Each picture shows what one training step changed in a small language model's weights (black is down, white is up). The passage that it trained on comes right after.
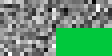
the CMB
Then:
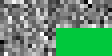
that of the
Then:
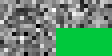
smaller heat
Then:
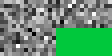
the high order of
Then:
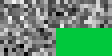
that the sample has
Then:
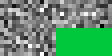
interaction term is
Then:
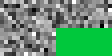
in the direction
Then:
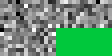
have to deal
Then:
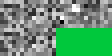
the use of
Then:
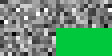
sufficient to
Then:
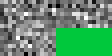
line ratio along
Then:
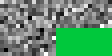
and measured
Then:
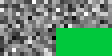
and a static
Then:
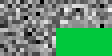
variants such
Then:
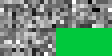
is given by
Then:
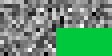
the package
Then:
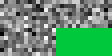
the end of
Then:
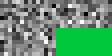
respect to the
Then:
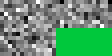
in mind:
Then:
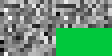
our analysis to the
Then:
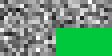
analyse the
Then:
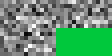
per se}, the
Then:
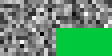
the experimental
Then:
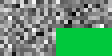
to leave the
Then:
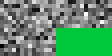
in jets in
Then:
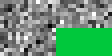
This survey
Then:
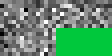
free energy density
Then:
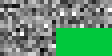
on scattering
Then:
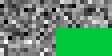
in braces
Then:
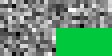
identical across
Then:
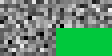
and post-
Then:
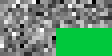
or } \beta
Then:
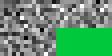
added to the
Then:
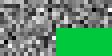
the background
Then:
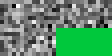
the minimax
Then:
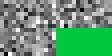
Since $\lambda
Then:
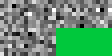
neon gas for
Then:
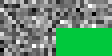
in the timing
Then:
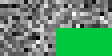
correlations in the
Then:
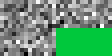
We begin by
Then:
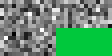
is based upon
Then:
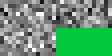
a value other than
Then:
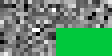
diverse physical
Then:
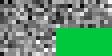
single quantum dot
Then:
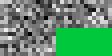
lies in an
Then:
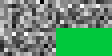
will not be
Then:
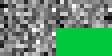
mass range for the
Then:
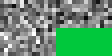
performance to date
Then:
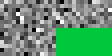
k}$. It follows
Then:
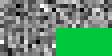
the means and
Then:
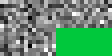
complex spin and
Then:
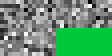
the polarization vector
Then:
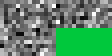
Final states |
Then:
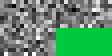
increased the current
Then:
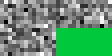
set all parameters
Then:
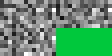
ac frequency is
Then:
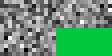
of Bob,
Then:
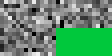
in case of a
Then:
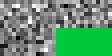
such a narrow
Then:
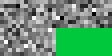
the Galaxy
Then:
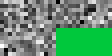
time in the case
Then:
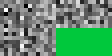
spite of the
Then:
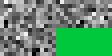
case in which
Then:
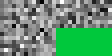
path with the
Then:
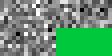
begins to
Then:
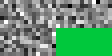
measuring the
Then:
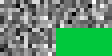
selected and
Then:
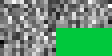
that for the
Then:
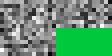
the NFL
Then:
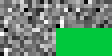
effects. The corresponding
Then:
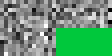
method on the
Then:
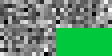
typical rates
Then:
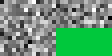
0 V to
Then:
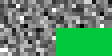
surface reflectivity
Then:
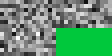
the wave function at
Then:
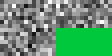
machining and
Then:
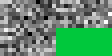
lies within the
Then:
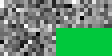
each angular
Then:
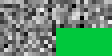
the critical
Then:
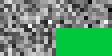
of freely
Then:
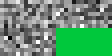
we end up
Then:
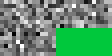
main contribution of
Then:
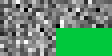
different temperatures.
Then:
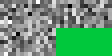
contribute to the
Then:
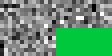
on the unit
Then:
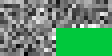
the simulation in
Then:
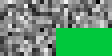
are systematically
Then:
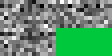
subset used in
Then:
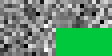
predicting all
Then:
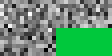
is preserved
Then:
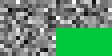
$ \tilde
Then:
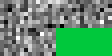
This leads us
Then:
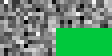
Whereas in
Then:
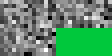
generally small,
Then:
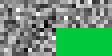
to imagine
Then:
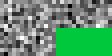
trends between
